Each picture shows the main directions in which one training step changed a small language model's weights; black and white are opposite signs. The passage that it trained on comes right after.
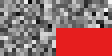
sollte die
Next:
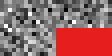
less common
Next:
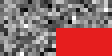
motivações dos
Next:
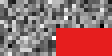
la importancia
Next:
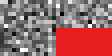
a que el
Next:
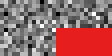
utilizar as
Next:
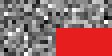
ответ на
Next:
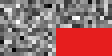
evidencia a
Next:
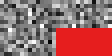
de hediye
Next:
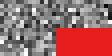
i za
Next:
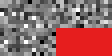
teria que
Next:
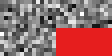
(Ye et
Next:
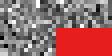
ik in
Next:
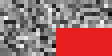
Com base
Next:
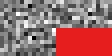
and reception
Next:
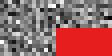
yangi turizm
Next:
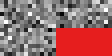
per mesurar
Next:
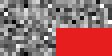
in Science and
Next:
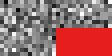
of a social
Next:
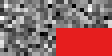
rivojlanishi uchun
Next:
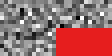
o seu
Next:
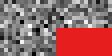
ikut dalam
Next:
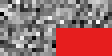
le roi de
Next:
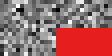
bir yillik
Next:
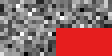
// Qonun
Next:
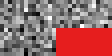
теорії і
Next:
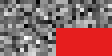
того ж
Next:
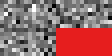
modes in the
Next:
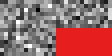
no es solo
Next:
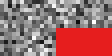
« la pression
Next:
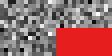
la información,
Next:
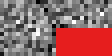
o atuante
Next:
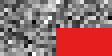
un taux de
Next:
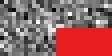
respecta a
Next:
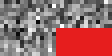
certo o
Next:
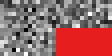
personal de los
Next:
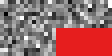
que la formación
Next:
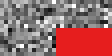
no dejó
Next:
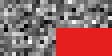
на даний
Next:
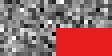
aspects of
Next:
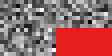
interna del
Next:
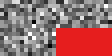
ya que son
